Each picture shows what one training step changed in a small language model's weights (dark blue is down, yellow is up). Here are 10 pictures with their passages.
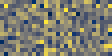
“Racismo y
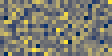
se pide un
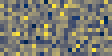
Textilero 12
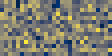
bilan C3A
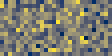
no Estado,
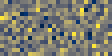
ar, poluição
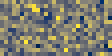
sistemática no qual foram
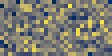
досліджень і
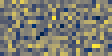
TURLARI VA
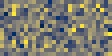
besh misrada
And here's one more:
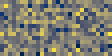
esta intervención es
